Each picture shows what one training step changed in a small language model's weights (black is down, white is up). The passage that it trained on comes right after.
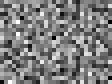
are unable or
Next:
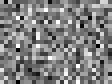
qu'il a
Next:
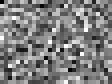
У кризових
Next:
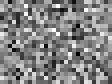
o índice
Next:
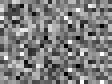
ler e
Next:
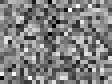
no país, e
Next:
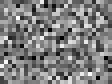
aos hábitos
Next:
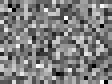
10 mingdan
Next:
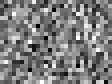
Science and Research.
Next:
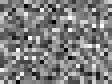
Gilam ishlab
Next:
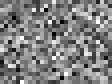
gibi unsurlara
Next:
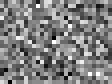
qor va
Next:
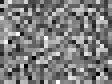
ГМ) в
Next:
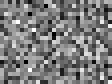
different facets of
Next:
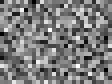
в этих
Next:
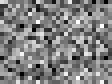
de insumos
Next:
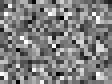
Ushbu farmon
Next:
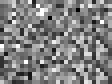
proceso de crecimiento
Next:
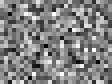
isloh qilish
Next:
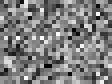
cultivo. Se
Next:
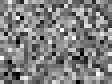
las personas ⁵
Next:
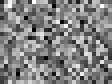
de habilidades
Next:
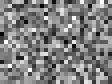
pertinent de
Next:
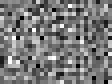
of family relations
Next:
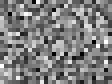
in senso
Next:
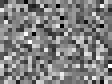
it shows that
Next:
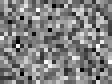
birga bir
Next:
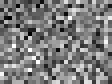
permitió que
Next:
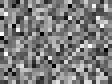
do Valor das
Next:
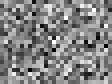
inferior em relação
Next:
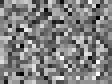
el saber
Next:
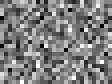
poner algunos
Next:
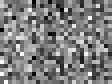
uma expansão
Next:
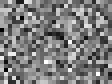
el papel de la
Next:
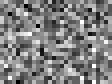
Dio e tra
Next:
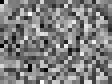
более крупные
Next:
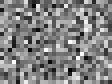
мотиви та
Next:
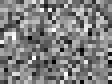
une plus grande
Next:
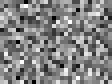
este cenário
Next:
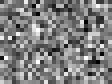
производитель и
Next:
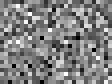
the politics of
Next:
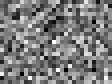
onların da,
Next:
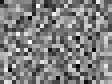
examines the role
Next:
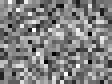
la recherche à
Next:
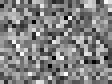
não falte
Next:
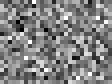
perfil de los
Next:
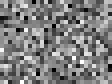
por el programa
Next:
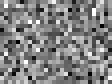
este, constitui
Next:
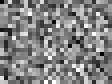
без участия
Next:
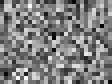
conductor and
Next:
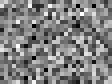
momento a segunda
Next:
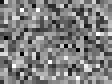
этом правильная
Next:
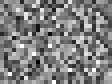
O artigo
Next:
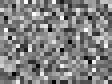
high eradication
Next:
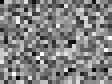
сектора –
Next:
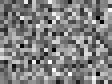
considerada pelo
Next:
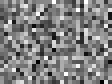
political technologies.
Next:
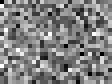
та інші
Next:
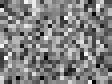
mustahkam va
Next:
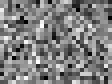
tamén do da
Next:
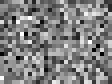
por infracción
